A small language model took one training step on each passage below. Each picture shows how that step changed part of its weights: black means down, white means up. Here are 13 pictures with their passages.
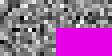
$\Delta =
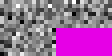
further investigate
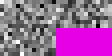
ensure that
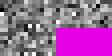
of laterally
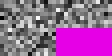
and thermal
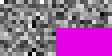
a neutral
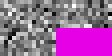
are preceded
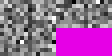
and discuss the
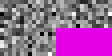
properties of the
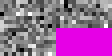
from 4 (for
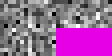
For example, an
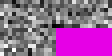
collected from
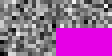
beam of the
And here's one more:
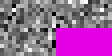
problems. This
